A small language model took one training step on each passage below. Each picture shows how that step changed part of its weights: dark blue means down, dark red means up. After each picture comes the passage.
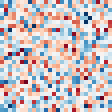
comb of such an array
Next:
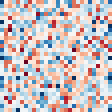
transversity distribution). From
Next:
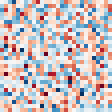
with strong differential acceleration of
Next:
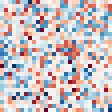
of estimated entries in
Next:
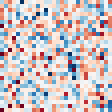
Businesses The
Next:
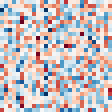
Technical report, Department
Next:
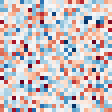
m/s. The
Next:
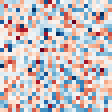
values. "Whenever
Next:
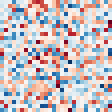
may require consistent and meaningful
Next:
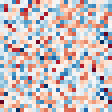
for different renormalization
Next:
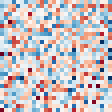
Geierhofer and
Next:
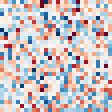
communities as they lack the
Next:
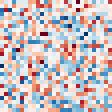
groups to users instead of
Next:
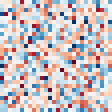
same time Lorenz
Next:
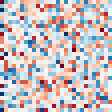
sometimes set using the magnitude
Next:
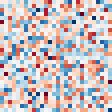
a free, complex scalar
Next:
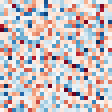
production from an expanding
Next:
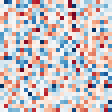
performing well at certain
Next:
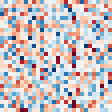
in the following way:
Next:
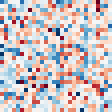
where $\alpha <
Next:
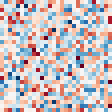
high temperature can be divided
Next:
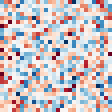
Yes Wrote
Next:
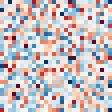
(Sobolev with
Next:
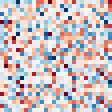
CAP arrays within
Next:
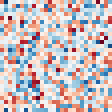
high chance of the
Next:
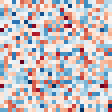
pairs containing only the
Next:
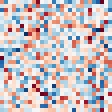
deal only with
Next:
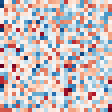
is a representation in linear
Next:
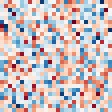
Certified by:
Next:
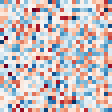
because, we are
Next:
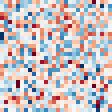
weaknesses of
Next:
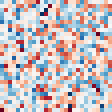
with all wealth and
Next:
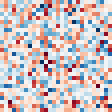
a thick region of many
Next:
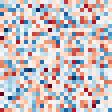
system and the flow remains
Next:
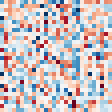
in the 3-8
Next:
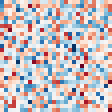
shows the invariance of
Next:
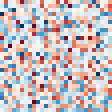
alignment mechanism, single particle
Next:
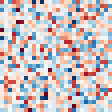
du spectre de
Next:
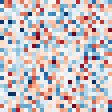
conductance vs. gate
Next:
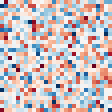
conceptual difference is that
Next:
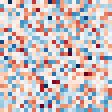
raw materials. Second,
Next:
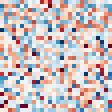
marginal probability density for
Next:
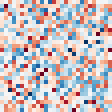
in dental implant
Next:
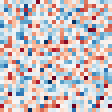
nursing students had
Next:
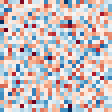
optical networks. Furthermore,
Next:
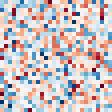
1. Small scale
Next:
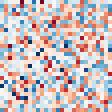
unit density for both spin
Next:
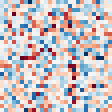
materials. BIPV
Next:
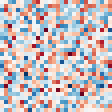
with global fits. One
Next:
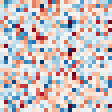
the other hand, when
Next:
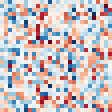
Vif, viral
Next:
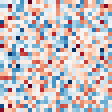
These should preferably
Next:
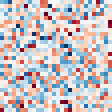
fields. The trap
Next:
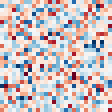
the demand-driven
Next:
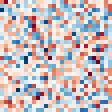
complete vision of the
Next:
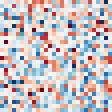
evaluation demonstrating that this
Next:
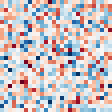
the flow curves obtained in
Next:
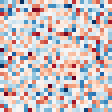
the Runge --
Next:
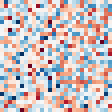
peaks which are grouped
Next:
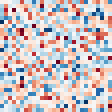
19-DOF kinematic
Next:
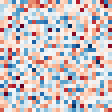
can trust the sensor node
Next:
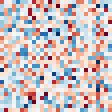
visual searches as the
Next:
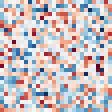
and Cousins
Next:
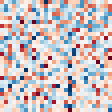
fostering economic expansion,
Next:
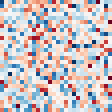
is important and, trade
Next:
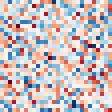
the bands appearing due
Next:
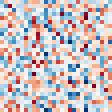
value, employees are
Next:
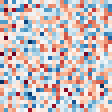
taken from the net plot
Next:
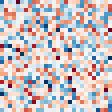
of network delay is presented
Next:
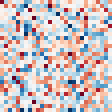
approximately 70% of business
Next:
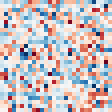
marriage service.
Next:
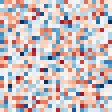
single EEL spectra results
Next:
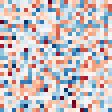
the completion of housing
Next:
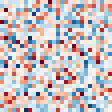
the degree of implementation of
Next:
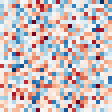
tool should display a realistic
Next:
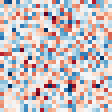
cover the selected region,
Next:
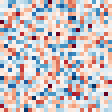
the 2013 elections,
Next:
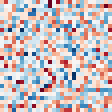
their power of governance by
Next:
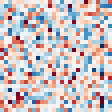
each 1 g powdered
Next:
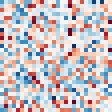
metals may host
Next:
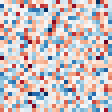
action is performed using the
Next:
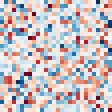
There were no records
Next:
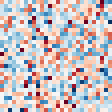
firm competitiveness and
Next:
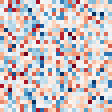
(associated with
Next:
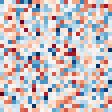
of these Four Physical
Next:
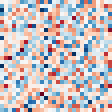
sex. Participants
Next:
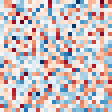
a **radio interview**,
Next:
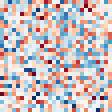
and a pure carbon ion
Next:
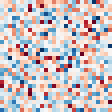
strategies based on relative or
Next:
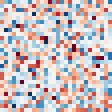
the most popular candidates
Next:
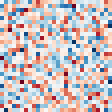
are using quantum error correction
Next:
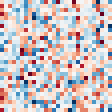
stars ancillary
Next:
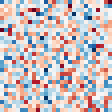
most cases listeners
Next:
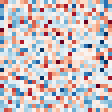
collectively known as big
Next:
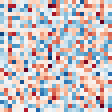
major changes with respect to
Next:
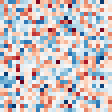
under measurement conditions that
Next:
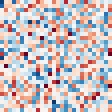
is caused by a number
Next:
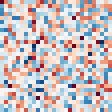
diagnostic signature of
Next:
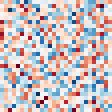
in Physics \textbf{
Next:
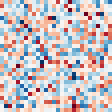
of the central invariants
